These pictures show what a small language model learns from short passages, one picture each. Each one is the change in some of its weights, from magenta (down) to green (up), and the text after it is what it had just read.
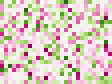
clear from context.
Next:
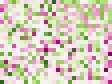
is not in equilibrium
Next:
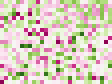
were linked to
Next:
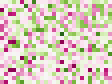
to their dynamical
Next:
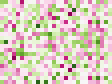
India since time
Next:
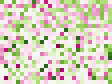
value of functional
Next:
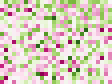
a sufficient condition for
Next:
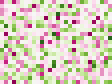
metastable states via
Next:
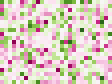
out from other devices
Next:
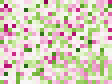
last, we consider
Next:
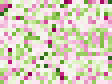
particle surface, the
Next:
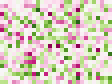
models generalize
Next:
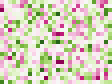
can be written as
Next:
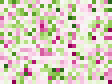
of resin
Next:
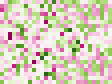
is a boundary point
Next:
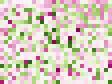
vev is
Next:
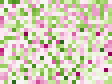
of lack of
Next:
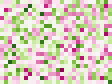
possibility of existence of
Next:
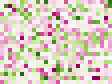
observations (greater
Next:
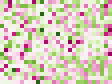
It means that we
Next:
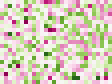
equipment in
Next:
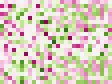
matrix element vanishes.
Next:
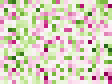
of up-down
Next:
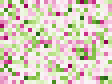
we consider, reported
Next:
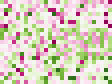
$m$. This
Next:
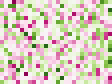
In the following theorem
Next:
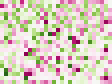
be such that
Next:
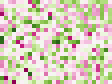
systems as shown in
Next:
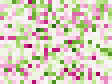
in the special case
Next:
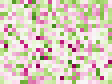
in the left side
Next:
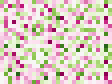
convergence analysis.
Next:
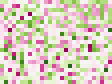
illustrating the different
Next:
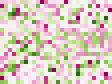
score is “The
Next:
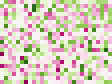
In this section,
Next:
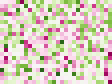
the result of that
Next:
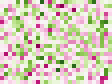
new method of finding
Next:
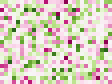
factors to consider in
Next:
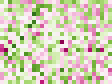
and editing of
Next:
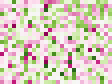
well known, that
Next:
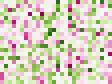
of ecological
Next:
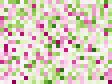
of important results.
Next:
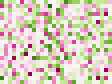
with white light.
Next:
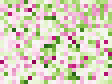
a graded
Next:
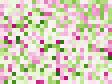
features of the
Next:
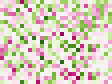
the norm of
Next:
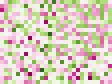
is a typical situation
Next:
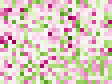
quasigroup transformations
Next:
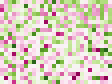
is especially interesting for
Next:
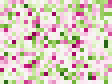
The ground states of
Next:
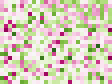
reduced radial Hamiltonian was
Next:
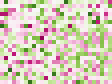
parametric representation $$
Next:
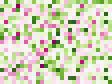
$g \mapsto
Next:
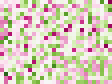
phase, an analysis
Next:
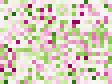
preclosure maps
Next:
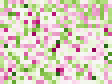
The results of this
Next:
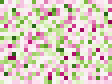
administration purpose
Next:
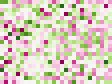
including this one,
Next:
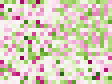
heat from the
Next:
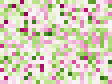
for producing that
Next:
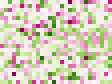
for a given set
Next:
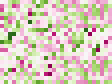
are abundant in
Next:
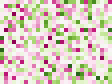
two phases. The
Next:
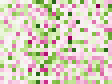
- \beta
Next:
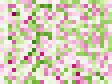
and theoretical approaches
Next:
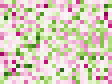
reforms in our
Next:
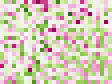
covariantly identify
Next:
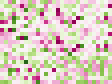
The quadrupole
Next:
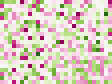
from the ground due
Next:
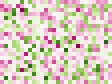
discussion highlights the challenges
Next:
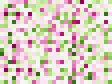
This typically consists in
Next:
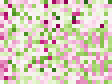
is satisfied). It
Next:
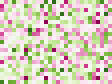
is observed to be
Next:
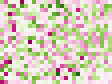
participation, and some
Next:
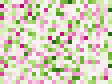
have been drawn
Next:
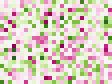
representation appears in
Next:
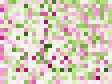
is to compare the
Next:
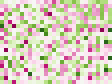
energy tensor as
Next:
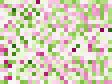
increase of eigenvalues with
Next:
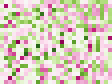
coupling or equivalently
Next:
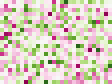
memory operations, such
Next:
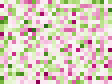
by metathesis
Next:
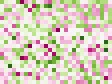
for public health response
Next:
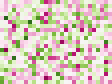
gives optimal sensitivity in
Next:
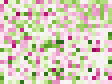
was observed over the
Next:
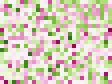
an additive
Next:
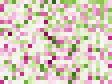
is recorded. The
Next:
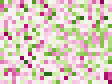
use. In the
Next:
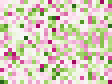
top of an orthogonal
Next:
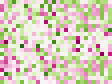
is surjective iff
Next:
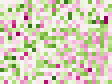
banking and
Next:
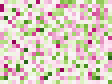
comes from the
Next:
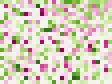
that each bright
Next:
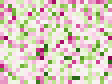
equal to the
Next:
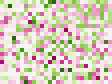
needed to classify
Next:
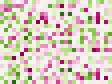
not need to generate
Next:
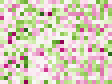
complexity of this
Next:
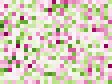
primary energy, a
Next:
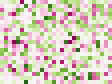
to the final
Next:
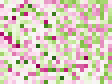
induced by the analytic
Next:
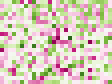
in the disc algebra
